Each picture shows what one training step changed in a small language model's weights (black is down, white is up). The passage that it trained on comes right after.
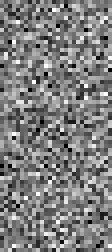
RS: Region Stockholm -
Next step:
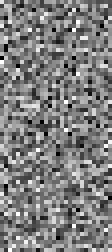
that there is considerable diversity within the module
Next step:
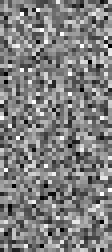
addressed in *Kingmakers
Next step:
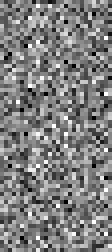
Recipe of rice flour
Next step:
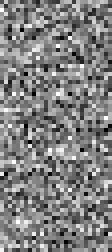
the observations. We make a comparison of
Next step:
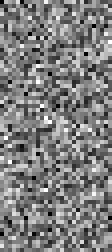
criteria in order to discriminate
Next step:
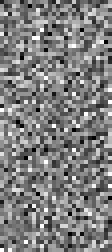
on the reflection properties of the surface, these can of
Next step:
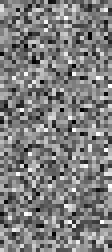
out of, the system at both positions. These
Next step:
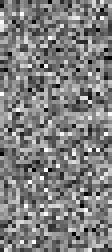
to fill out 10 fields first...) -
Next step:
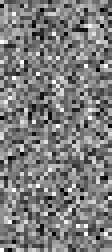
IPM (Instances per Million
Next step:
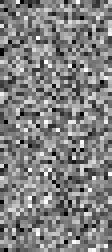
through model selection on the validation data.
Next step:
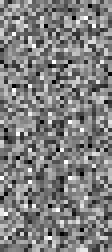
apply the normalized vulnerability indicator
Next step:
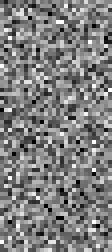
the test for the H11 and AR66
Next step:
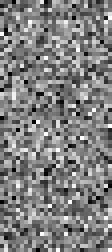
If the dipoles are part of and
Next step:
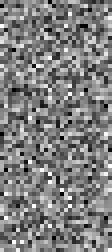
soil microbial communities or activity.
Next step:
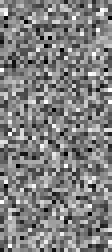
probe, are shown in Fig.~\ref{2}.
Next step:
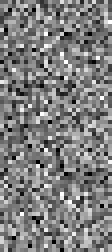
Arunabha Ray participated in the
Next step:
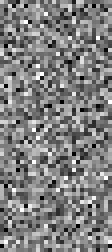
declare that they have no known competing
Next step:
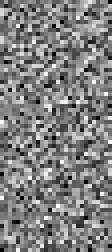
concern regarding external validity
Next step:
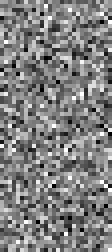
buckling load is equal to the
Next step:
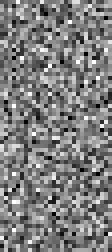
motors. Hence, to realize the
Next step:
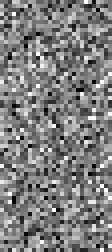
of the adiabatic field perturbation
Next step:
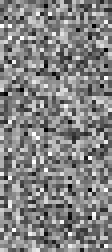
\centering \includegraphics[width=\linewidth]{}
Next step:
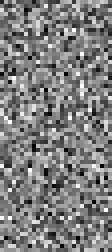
in the SFR at $z\sim2$,
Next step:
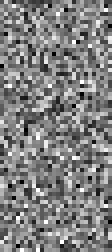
is still no conclusive evidence
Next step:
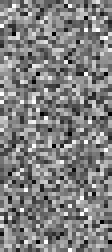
tested positive for GABHS, while
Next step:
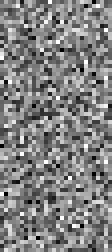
just proximal to the catheter tip
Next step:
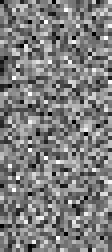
than 40 currently known ETNOS
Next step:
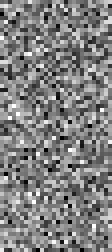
the actual starting point of the
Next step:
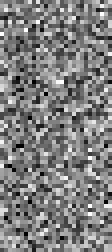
we established that there is a
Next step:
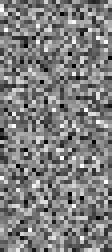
information from a discrete set of sample points in
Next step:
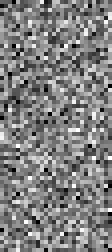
If the value of fill factor is high, the
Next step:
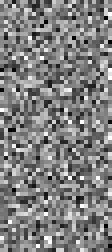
Film and Its Application in
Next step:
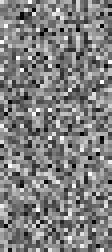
Mathematical Sciences Center of
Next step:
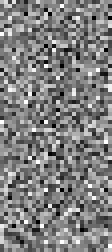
10$ cm, and the depth of modulation
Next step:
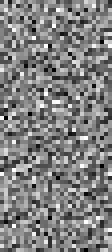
for comparative, developmental, and cognitive
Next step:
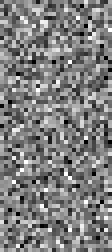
Then a tiny piece of about
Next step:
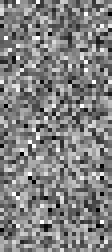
expected shortfall at time window
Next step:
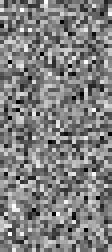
binocular AR optics to anchor
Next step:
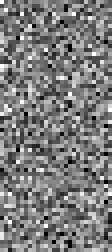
[17, 18]. In this work the
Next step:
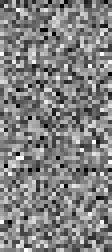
from the graphene sheet and
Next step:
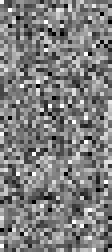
chemistry at the air/water
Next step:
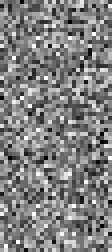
further exploration. Furthermore, The
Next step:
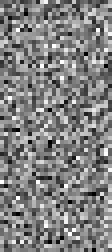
In the passive (second)
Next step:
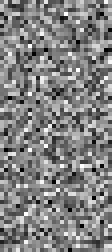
without violating QoS of one application.
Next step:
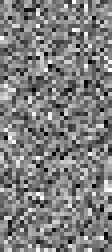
context of MOBA games refers
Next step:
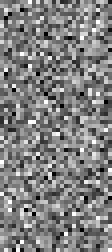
but that the mean-field is a good
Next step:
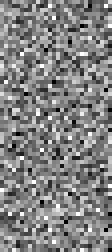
area of the visual field, and soft
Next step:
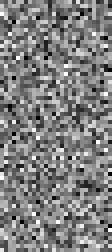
no significant difference between the Emotional
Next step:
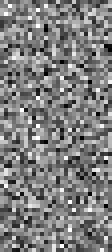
gap between $\Gamma$ and $H$ The
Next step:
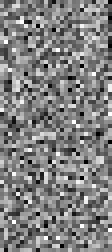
require the estimation of only one parameter, the
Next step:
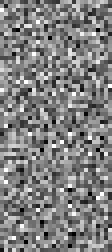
the contribution of the LHT model to the process
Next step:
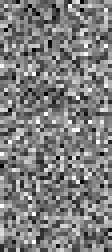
differences between richer and poorer
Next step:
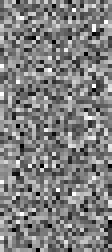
strategies and materials provide to students with
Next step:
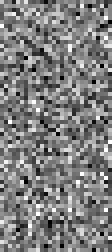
seen the corresponding allowed word $w$.
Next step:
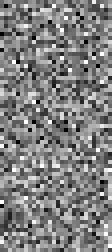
difference in essential oil compositions
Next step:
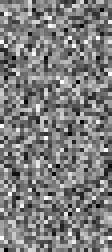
is irrelevant. If an option
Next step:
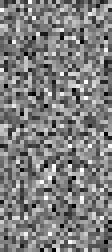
each run condition. The candidates are
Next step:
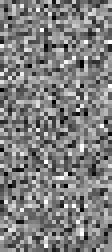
SOAP} Kernel ridge
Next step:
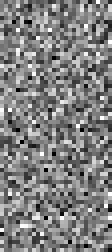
back to these ideas in the conclusion.
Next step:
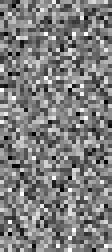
The first square root together with
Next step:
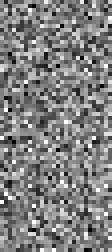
and M. H. Neshati,
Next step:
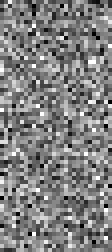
Pb~\textsc{ii} line
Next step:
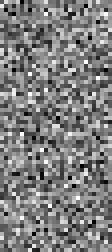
created by the project, outlining the
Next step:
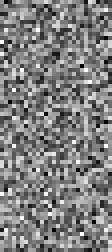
This implies that the presented scenarios
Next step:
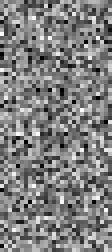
satisfy, need hardly be
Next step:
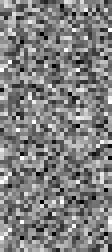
simplest possible solution, simple straight limit
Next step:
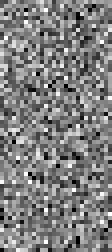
longer-duration or more intensive
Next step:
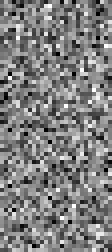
\label{pca}} The maps give
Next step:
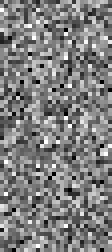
the institution (Badawood,
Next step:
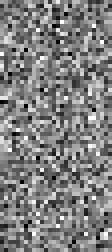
Propeller (CRP) system through
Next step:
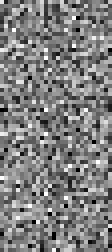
accordingly and data was extracted from
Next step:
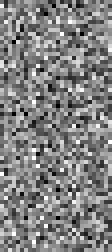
review synthesises findings from six
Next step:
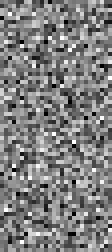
pulse width variation formula,
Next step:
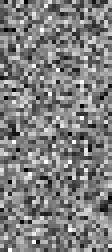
total BC stocks increased following
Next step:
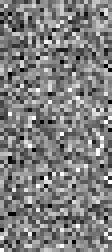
III of *KOINON: The
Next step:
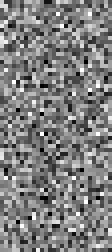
a series of other weaknesses such as the
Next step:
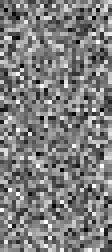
fed into a GNN encoder
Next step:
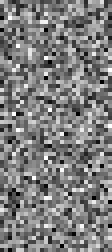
ultrafast spin dynamics and lack of
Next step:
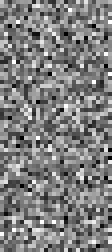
& Sameoto, D. D.
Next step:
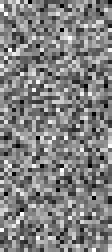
satellite signal from a few phone
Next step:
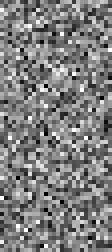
the diseases caused in various
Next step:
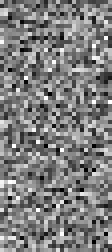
conditions, HIF-1 beta is
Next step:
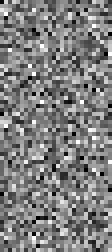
shown in table 4.4: Table
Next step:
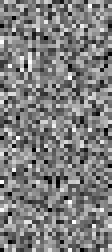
as benchmarks, and of Algorithm
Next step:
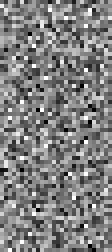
sources too the shorter arm
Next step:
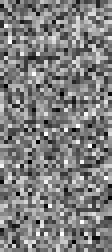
still one of the most difficult problems
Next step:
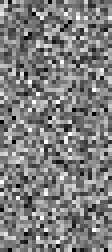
testing. The main objective of selecting
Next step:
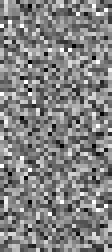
galaxy to galaxy, but in some cases the
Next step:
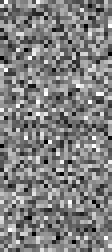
as \begin{equation} C_i =
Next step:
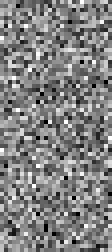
concentration is calculated as the number of particles
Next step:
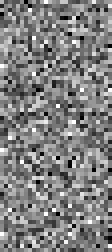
function by employing the excursion set
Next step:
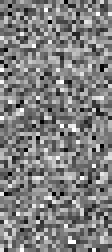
experimental design used to profile on-device
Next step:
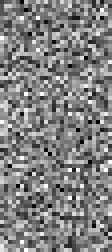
to friction and thermal noise. In the
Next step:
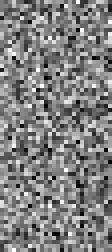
algebra and the Cartan model are
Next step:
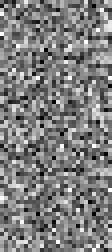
Schr\"odinger equation can be
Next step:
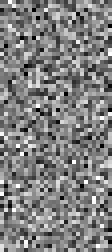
of unmoved being, which is its final
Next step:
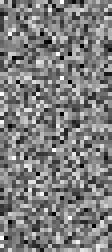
the mining and metallurgical
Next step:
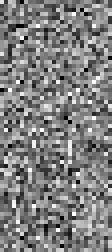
$A$. Regarding the data adopted
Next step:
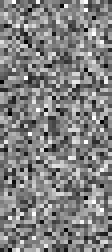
RAM and FPGA are fast
